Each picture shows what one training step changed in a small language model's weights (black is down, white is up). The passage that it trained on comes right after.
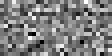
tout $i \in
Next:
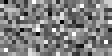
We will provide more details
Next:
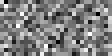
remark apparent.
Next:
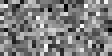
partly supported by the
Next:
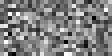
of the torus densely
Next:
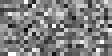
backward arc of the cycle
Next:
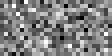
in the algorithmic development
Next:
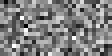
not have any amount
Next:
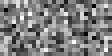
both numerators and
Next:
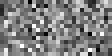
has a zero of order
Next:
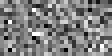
\noindent {\bf Example
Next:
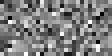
Riemann surface of genus
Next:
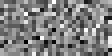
can rewrite the optimization problem
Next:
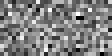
one can recover the
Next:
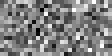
and so on.
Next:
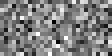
\normalfont }
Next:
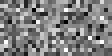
It follows from the
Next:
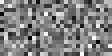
identity on $I$.
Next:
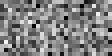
Let us first report
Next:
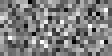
depends on the values of
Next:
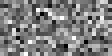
no global fixed points in
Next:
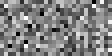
weaker than one of
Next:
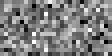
proofs. Finally Part
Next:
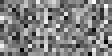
\). Furthermore, since both
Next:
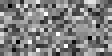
symbol can be written in
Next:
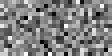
\geq 1$ and
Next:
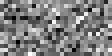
$\pmod p$ can
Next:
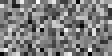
the parabolic subgroups of
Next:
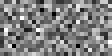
finite-dimensional case.
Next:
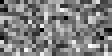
OE parameters for
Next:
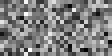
$2$-disjoint trees
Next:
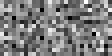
Computation - University of
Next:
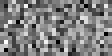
An $H$-extension
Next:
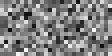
the boundaries with the
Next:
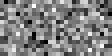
and C simply stands
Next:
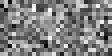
refinement of the system
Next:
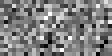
simulation studies are carried
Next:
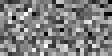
and Tomio
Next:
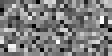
$$ which is a
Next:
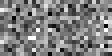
In Sections 4 and
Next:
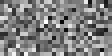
few solutions have been
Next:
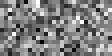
$\cz$ which
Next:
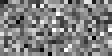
$\Gamma$ is a
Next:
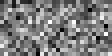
de l'argument
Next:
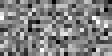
as densely as possible
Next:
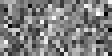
on $\H$ by
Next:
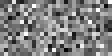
control theory, involving time
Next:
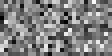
Nondegenerate critical manifolds},
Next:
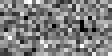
a constant $\Lambda >
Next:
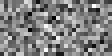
partition) together with a
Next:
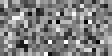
\quad (\xi,
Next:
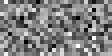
have a fair
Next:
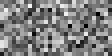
typo in the proof
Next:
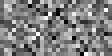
$G$-flow with
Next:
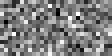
defined by an equation as
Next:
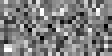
reverse row-strict
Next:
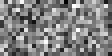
it by adding back the
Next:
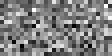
V) $ is a
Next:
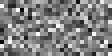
the following conditions: for
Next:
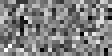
conical singularities in
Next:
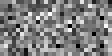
an open set %
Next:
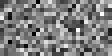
the $(NT)$-periodic
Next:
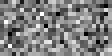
is supported in part by
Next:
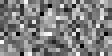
to Hamiltonian paths}
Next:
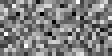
the third and forth
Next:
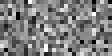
$$ Of course,
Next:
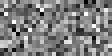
blocks [7]. As
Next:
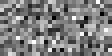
Eisenstein series
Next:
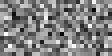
identities for the generalized
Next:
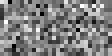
the problem solvable in
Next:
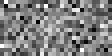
to carry out an accurate
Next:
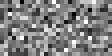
we can consider the associative
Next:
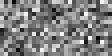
$\Om$, we suppose
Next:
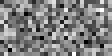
write $c$ as
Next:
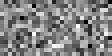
bit more notation.
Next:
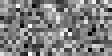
3$. Assume that
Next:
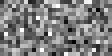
that $B \subseteq
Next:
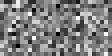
graded artinian algebras
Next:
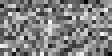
to a given increment
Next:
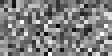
0$ otherwise.
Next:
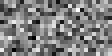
designed to achieve
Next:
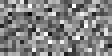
and their consequences.
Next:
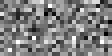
solution we can not check
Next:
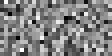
every nonempty marked word
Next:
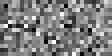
of $X$ and
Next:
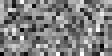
is due to the fact
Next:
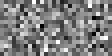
relations show that the coefficients
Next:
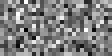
provide an alternative to the
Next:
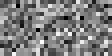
sweeps back to
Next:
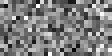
$\phi$ verifies
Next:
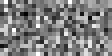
(ii) if
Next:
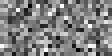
application bijective de
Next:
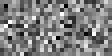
of $H$ on
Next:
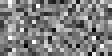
the leaves of the
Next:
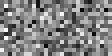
space of all contact vector
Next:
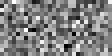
equivalently, a map of
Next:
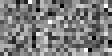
than global regularity - for
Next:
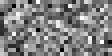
$k$ disjoint
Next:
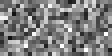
systems on the projective spaces
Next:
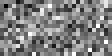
to this homomorphism commutes
